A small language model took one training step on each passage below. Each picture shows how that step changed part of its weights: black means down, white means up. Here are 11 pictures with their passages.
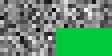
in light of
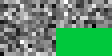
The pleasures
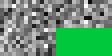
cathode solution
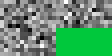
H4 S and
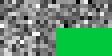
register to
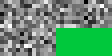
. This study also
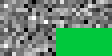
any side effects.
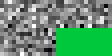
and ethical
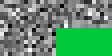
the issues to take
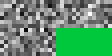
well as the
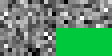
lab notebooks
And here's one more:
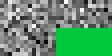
is activated by
